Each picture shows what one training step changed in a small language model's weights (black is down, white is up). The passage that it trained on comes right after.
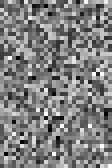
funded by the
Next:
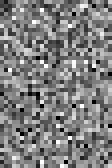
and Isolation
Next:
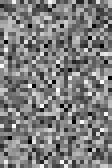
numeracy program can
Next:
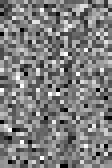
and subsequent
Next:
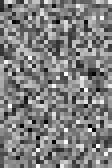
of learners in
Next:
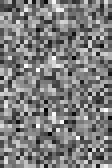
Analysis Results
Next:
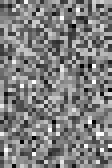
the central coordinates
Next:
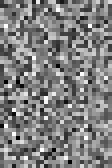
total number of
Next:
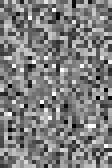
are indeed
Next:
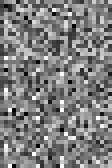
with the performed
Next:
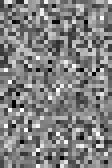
of modulated
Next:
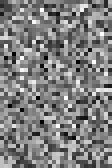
and required for
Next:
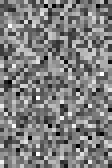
by an overview
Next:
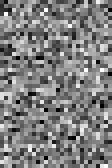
transportation and
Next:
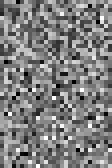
compared with standard
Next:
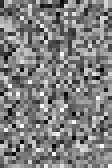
partitioned into
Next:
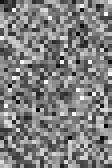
Impact of
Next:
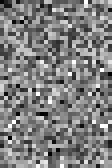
percolation as
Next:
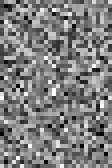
with a median
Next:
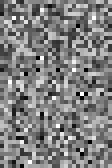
at least the
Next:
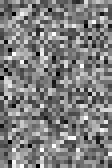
paper, and the
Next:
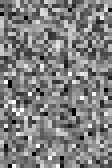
or the PV
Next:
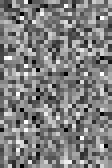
as follows. In
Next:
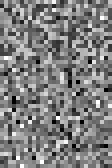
can be used to
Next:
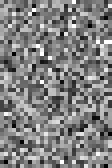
two results seem
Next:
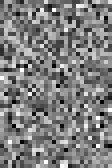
for up to 15
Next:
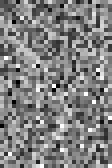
firm's context
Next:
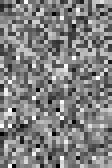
the impact of
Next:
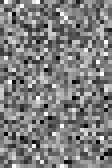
- Everted
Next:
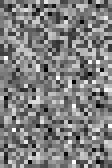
is available at
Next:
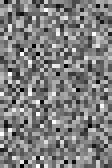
trigger a
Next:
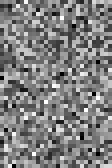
the solution. The
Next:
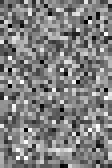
prepared and
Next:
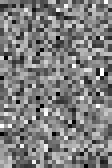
excess of the
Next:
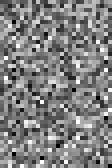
consumption structure
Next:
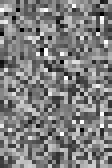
on indium
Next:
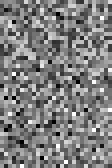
formed at the
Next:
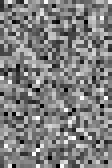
of the composite
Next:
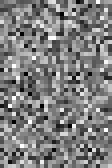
algorithm solves this
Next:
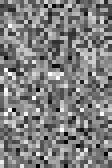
by the value of
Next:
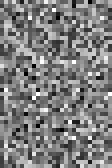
are the two most
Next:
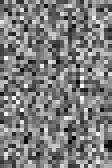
be obtained from
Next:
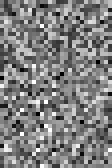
two ground states.
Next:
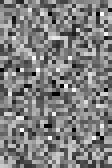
decreased after
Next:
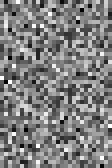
Section V.
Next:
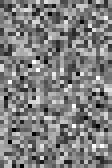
is robust and
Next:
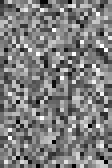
Ar+Sc and
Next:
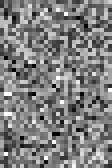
basic configuration of
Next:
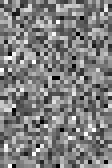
expansion of the state
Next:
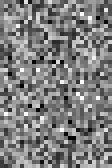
only present in the
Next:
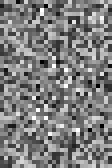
from flat
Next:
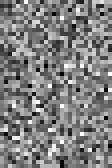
the historical
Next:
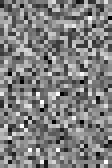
tools to interpret
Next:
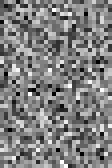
with fixed odd
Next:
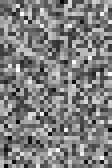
free environment, minimum
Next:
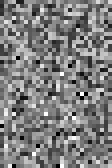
at the center
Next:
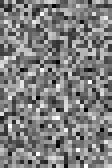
has also been
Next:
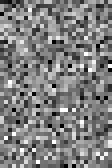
alleles in
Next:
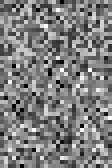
event described by a
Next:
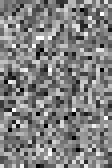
same. By
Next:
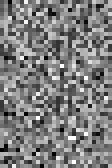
both of the
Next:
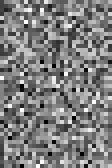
when approaching the
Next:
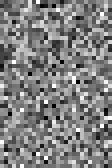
matrix elements from such
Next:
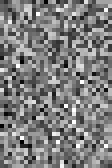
computational point of
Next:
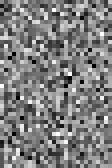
and $\varphi$
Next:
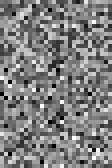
paper focused on
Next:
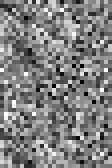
One face of
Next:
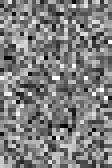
Republic of
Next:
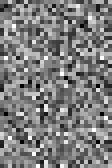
in the lower
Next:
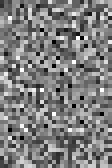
adapt to environment
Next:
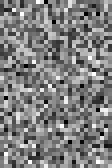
angle is shown in
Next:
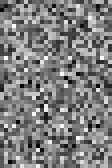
in the massive
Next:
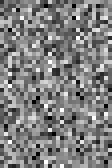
en las
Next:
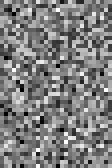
step of the
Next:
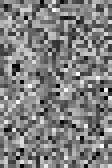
whose solutions are
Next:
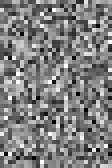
work have not been
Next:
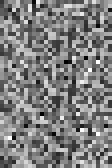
unique spectral
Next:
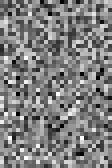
an SMG
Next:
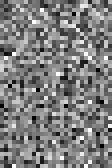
and Density
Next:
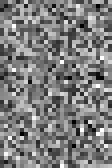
in a practical
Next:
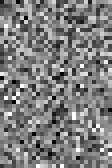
followed. If
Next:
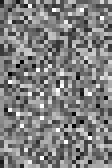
to quantify
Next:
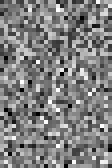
theoretical investigation of
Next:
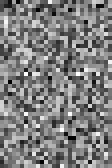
all students in the
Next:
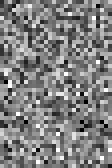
coding was
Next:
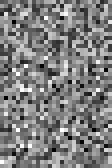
curve denotes the
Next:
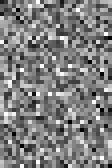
say I am
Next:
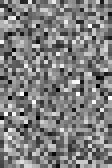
This will be
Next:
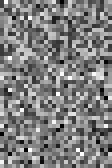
cannot satisfy a
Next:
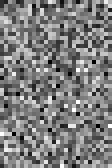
new platform for
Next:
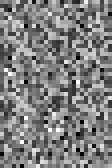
We see that,
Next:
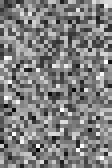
a high level.
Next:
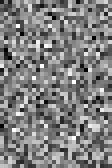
laws and their
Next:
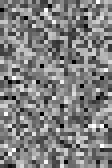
spectra measured \cite
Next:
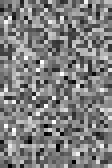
simulated the
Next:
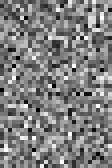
discrete local
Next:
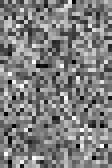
not rule out
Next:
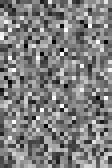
project planning by
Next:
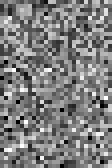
supercell with an
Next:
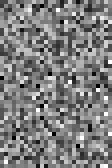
role in larger
